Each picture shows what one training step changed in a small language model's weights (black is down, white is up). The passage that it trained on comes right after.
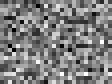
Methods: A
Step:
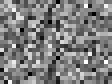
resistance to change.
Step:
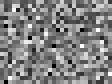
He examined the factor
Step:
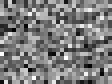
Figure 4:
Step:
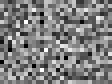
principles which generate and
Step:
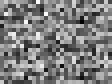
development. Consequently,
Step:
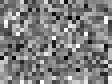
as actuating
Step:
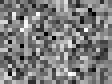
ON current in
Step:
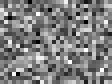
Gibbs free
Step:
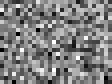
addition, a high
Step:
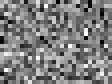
Consequently, recent research
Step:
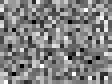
oil, water content
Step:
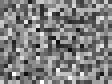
of members because the
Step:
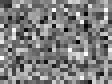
as Western assumptions might
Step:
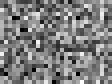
Voltage difference
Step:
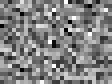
given country,
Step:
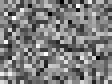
Facilities This category
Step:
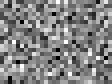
transition temperature of an
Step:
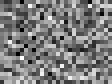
at temperatures comparable to
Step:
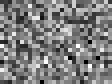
at the sports complex
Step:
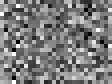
= \epsilon
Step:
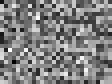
the COVID-19
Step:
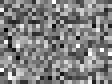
flexibility to
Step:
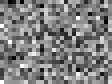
be determined in the
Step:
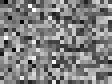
situ} at
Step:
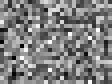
of vacancy on
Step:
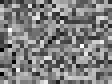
the chain in the
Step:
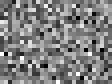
direction would suffer
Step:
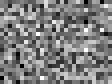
are all common
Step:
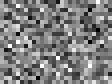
\Psi +
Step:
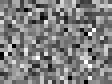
and ferromagnetic
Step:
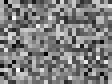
between the different
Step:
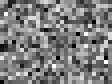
power of signal is
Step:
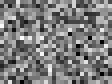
have shown that with
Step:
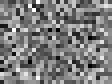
their impact is negligible
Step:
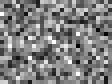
on silica
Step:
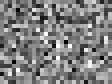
multiplicity and the
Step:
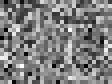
in districts
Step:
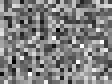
influencing the spectral
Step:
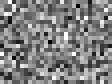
Mean absolute percentage error
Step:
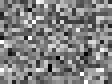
The approach analyses a
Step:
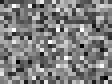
the differential operator
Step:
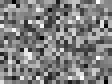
intervention area. A
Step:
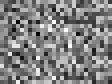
being longer than the
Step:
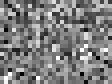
from the SPED
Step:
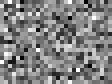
20J impact
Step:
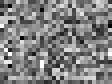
not have any
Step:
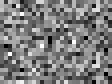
t), and
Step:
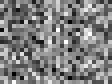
scope, and effort
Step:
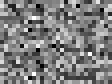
process. By embedding
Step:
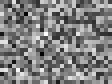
on the complex
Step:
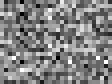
formed by linear
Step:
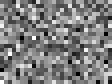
while they are being
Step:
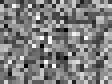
the warm and
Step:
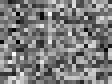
that it is not
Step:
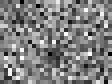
parameters, in
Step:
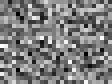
potential and the
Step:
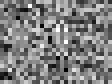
integration domain and of
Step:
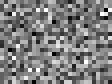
previous studies find that
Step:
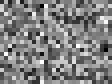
be evaluated explicitly
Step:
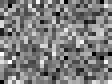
contribution is not extracted
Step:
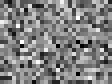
can be expressed in
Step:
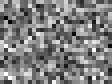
form tree structures with
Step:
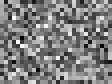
between their different
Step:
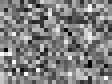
and symptoms
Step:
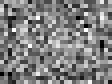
different models available.
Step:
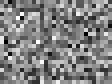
be brought
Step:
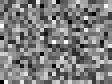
they serve as the
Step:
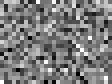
residential building.
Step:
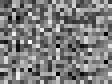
to the observable
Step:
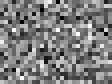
terms of low latency
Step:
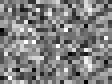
or trapped
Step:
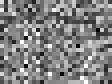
accordance with
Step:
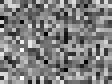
failure criterion plot
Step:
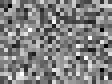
has different characteristic emission
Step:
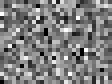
using two fold
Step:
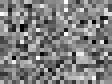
low-energy effective
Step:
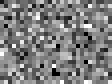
the ME coefficient
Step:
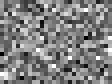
Consortium of
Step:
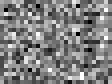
tools. Before
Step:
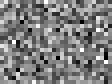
testing of this
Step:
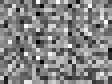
therefore, the
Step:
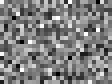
vaccines contain
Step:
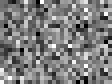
product catalogs
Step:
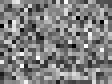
emission control system.
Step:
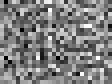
increases towards the cluster
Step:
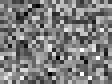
learning by the extension
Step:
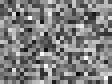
that may be described
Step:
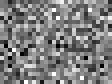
discussed in further sections
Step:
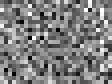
mentioned, the function
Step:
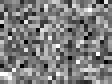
charging of tax on
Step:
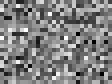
a diversified
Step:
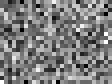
keeping in mind
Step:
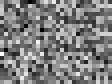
during medical therapy
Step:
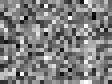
40 sets of
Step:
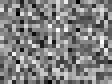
latter, the
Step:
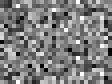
as a result of
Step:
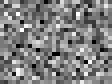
measured employing standard
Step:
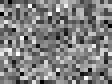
a survey can be
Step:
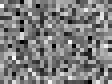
modes, increasing by
